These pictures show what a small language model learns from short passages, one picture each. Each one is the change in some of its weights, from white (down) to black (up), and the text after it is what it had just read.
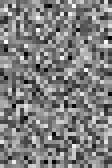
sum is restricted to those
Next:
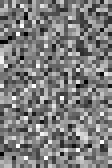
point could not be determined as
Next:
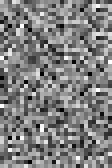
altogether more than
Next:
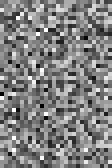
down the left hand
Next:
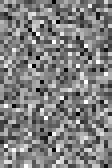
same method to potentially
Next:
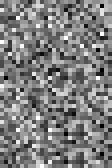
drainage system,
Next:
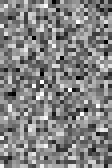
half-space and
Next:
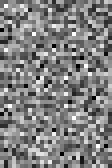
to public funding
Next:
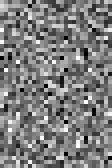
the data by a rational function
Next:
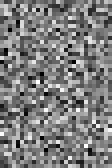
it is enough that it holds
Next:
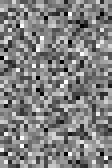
commenting that other type of
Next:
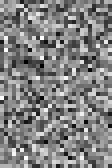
that one described here.
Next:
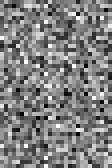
durum wheat was
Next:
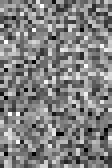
a fuzzy
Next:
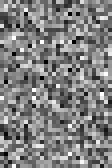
steps. The sampling
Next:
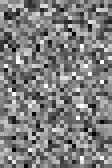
offender to commit
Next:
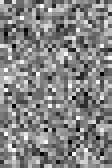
Sherwood et
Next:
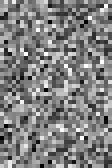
maximum flow of the traffic
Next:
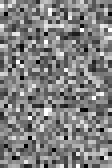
6 clusters would be the
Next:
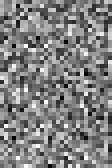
can ask, whether
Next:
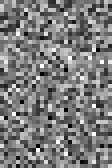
these as TIPS
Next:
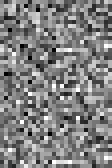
derived through an analysis of many
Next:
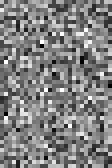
not a confidence distribution in
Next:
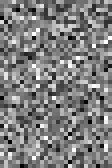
& \text{if $C
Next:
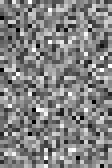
The \textit{reduced
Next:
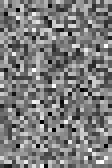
bounded $p$-variation
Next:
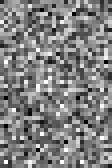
Amazigh speech
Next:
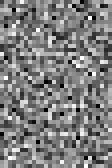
relaxed slope
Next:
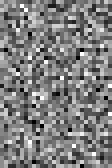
usage, the current
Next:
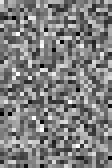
be described by using the
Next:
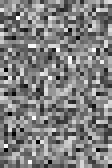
domestic as well as
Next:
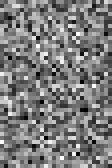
present recent results obtained using this
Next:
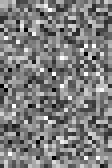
type of cohort study.
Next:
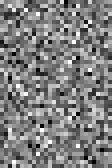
of Figure~2. In
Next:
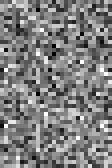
with these topics or interested
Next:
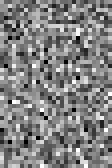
in pediatric
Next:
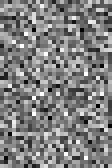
aware of threats
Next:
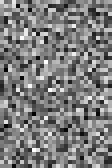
is adopted. The distribution
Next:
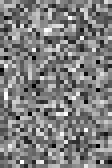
in WT mouse was
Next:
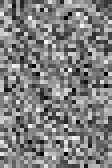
$0$ modulo
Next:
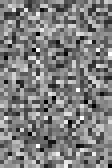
of \cite{Rob}).
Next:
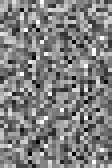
solve real-world
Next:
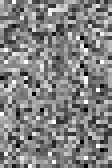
One potentially important
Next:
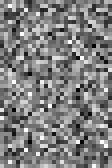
of most symplectic
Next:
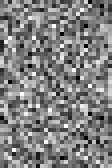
using the same ideas as above
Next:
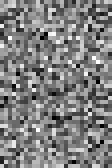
reap various career
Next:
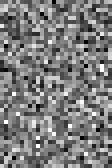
stent placement:
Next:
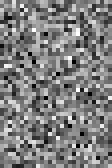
involved in maintaining the
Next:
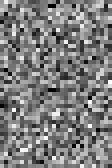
minimization. \newblock
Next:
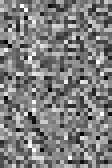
us now prove the compensation
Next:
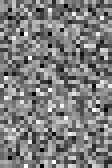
‘rawness’ of data
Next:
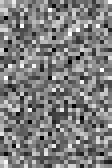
research is combining some most
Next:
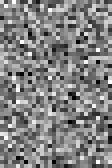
Black, Richard,
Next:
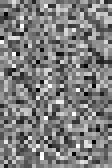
distribution on the left of Figure
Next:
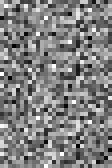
$\alpha$'s be
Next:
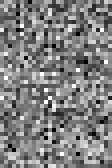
number of basis functions for each
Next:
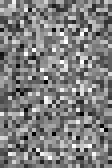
are satisfied in particular when the
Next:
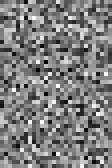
now apply the method of
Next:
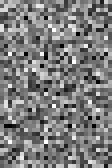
sizes of the outer
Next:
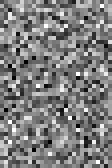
can not expect the existence
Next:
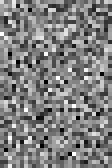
is a generalization of the one
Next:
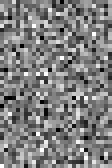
who had acute ST
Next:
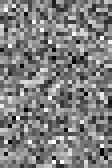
stock brokers would
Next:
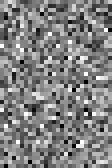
transform $T_Y$
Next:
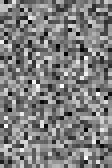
as per his theory.
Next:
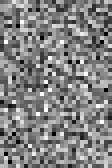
with $b_n \neq
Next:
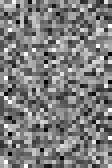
value of the solution is shown for
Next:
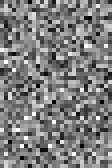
u time. It should also be
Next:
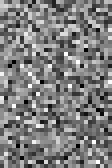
the organic phase corresponds
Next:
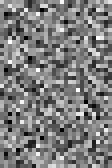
of our models. Also,
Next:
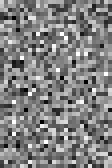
be used to convince the
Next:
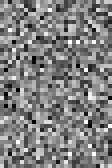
vertices*. Let
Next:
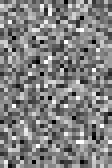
2 and 65 students from
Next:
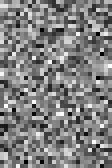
the Laplace transform
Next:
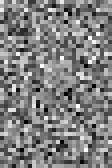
studies. Compared with
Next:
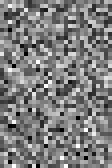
of the staff of the
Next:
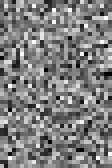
martingale problem,
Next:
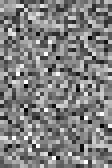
that for almost any initial
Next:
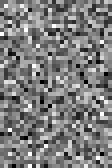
to predict the rank
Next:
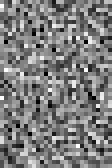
two vertices of degree
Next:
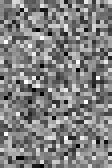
from Res Z1 and
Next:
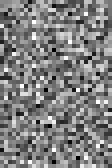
decline in asset value.
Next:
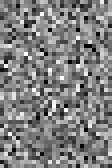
respectively, with JD for each
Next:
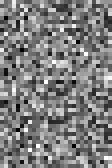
will try and deform
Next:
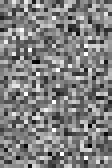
times. In this paper,
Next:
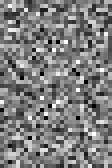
of the most essential
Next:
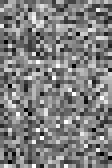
greater than or equal
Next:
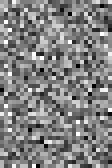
distinguish between the two
